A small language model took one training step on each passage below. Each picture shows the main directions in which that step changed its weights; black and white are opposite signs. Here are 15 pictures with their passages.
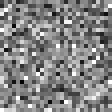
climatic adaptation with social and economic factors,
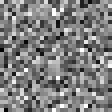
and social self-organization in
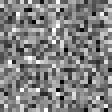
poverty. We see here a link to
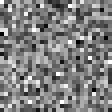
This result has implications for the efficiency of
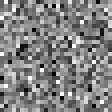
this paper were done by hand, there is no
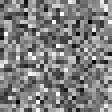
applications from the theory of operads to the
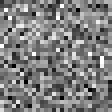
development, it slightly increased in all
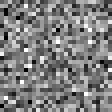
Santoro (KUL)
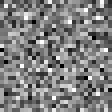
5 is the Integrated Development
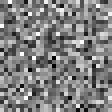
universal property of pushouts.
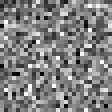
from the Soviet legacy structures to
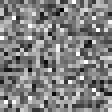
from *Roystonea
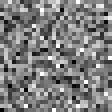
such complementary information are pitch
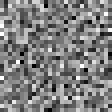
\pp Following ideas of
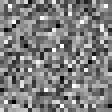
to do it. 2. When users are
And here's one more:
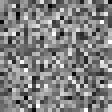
work. - Essentials to
